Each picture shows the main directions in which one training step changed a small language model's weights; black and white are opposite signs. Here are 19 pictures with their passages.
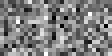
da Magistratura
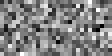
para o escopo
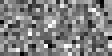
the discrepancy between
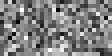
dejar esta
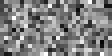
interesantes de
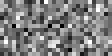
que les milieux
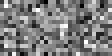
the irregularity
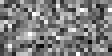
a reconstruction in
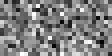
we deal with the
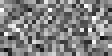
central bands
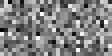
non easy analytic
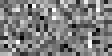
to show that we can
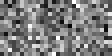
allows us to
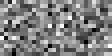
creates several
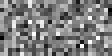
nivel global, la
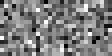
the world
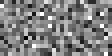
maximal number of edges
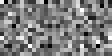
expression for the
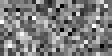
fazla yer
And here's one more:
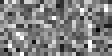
about. If we can
